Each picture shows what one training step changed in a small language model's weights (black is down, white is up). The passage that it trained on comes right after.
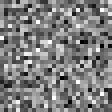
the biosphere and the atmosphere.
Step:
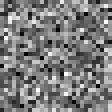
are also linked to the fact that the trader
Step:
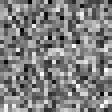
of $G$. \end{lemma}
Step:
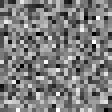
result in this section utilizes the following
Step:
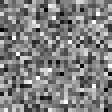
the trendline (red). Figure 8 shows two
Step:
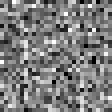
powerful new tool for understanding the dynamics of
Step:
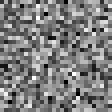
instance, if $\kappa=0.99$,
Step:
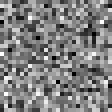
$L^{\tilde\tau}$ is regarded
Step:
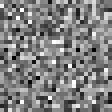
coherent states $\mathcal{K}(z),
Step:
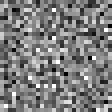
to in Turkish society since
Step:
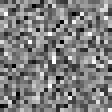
\quad &\text{elsewhere,}
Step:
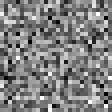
sequelae like cancer,
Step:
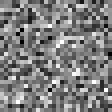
experimental data this treatment is equivalent to a single transformation
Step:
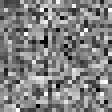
-deleted graph if and only if for
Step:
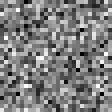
in the MA gauge in terms of the interaction range
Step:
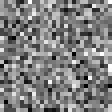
mutants and the double mutant.
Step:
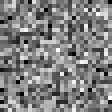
different groups at different times (figures 1a
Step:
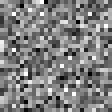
data on starbursting galaxies in the local
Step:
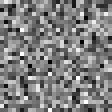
colours with those obtained after accounting for a
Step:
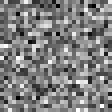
well as natural refrigerants,
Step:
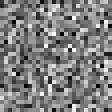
Database Alpha 1 0 1 0 Database
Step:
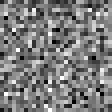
each note in the phrase derived from the
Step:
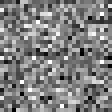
the homeomorphic image of a circle in
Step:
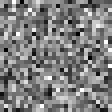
by a Bloch-type master equation
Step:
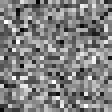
in the CAP rules for any specific type of
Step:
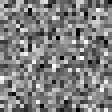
parameters—such as the total and full transit
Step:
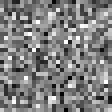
the matrix method was developed, mathematically
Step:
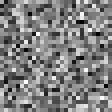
context. Judgements about the importance of
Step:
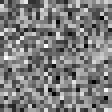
estimator $v_{jack}$ and the the
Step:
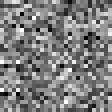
including trees and shrubs. A
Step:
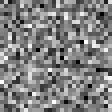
desirable sensory properties (Khattab
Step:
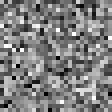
$r$ (left) and $s$
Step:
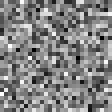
even if long-range spin order itself
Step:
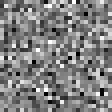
was greater than that of inhibitory
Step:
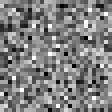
1895 derived known as the KdV
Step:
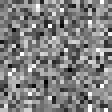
from file” case, we need to provide as
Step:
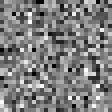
Implementing change is always hard and making
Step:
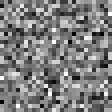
simultaneously. The analysis results and information will be
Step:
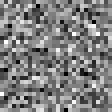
star surface is at $A=0$ and
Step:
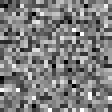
measurements were reprocessed at the effective height and
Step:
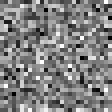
while for a fully impure (also called
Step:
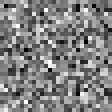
heat kernel asymptotic expansion. First let us recall that
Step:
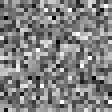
the (homogeneous) (DP)
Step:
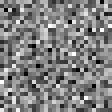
+ D_{\tilde\phi \tilde\gamma
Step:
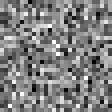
maximal functions appearing above are one dimensional means in
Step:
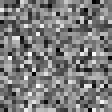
oscillator coupled to a heat bath,
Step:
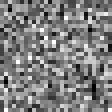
are comparably bright in $H$. The
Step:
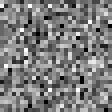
As the following step in the required direction we shall
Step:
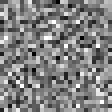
\newcommand{\R}{{{\mathbb R}}}
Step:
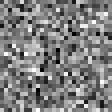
the bandgap edges ($k_-$ and
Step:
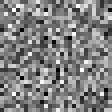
full $51\times 51$ RMM
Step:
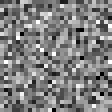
the most prevalent age group for
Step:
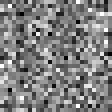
sometimes show the existence of two components, but
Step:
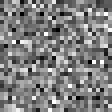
their influence on the way of life of these
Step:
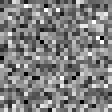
the number of pulses required to crossover into
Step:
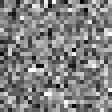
able prove that we have speedup if
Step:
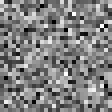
2, hence has been discussed in Theorem
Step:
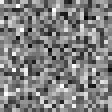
result of Aubert and Medina (see
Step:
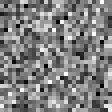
different starting trial functions defined by the parameters
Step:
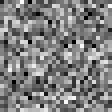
number of anuran species including a high number
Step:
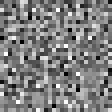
insecurity is the condition of not having access to
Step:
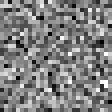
So, there should be some correlation between the magnitude
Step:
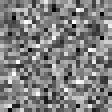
"6 Transformative agency and emerging
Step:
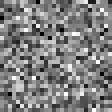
at both ends of TLs to restrict
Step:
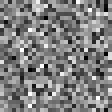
any principal minor carries interesting information,
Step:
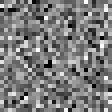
Muslim practices. Rajeev
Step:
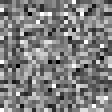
the real-time requirements of procedural
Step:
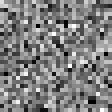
(e.g., an electron hopping
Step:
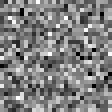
cristallographic group $\Gamma$,
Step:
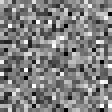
lack of effectiveness of prescriptions. Under
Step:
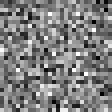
enable successful test generation. The search process terminates
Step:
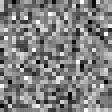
was developed. As the research starting base, a
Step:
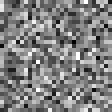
sequence itself. We argue by contradiction. Assume
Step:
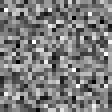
eclosion and the production of the first
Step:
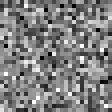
30° (out of the beam's direct path
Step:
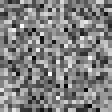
with a rule that belongs to one set of
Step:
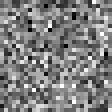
x_0 = -4$. The solutions of
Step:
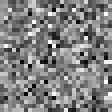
Guide (4th Edition)
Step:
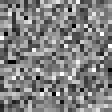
scale of 10 arcmin). The theoretical and
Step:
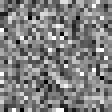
are formulated with already symmetrized
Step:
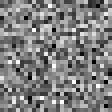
in the form of oxotetra- and
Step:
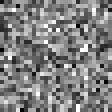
previous position, as $y$-axis, with
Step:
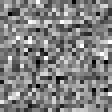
smoking, diabetes
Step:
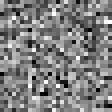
and thus these geometries are never torsion-free
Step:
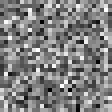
P1 propodus with partially preserved
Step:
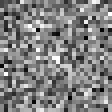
a lot of information that the Stanford
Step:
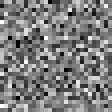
O.~A. Sampayo,
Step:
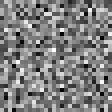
But this is impossible. \qed
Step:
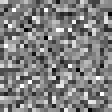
RSD Acceptance criteria: -
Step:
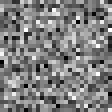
to the lack of interaction volume and propagation length within
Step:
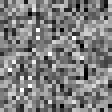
resistant code gadgets has been performed
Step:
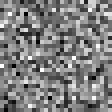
$i\in S$ which contain both particles
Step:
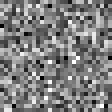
and $h^\ast/\hh$, provided
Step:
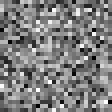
to each cell of the sky. This ID
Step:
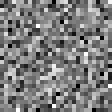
East Asia and one from Latin
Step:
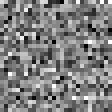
representing littoral, sublittoral
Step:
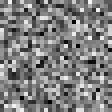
is observed, which decreases in March just when
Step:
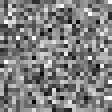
some \eu\co\ Consequences}
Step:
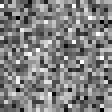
the form of paper presentations, panels, and
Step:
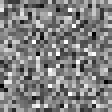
is the strict transform of $\Delta$ on
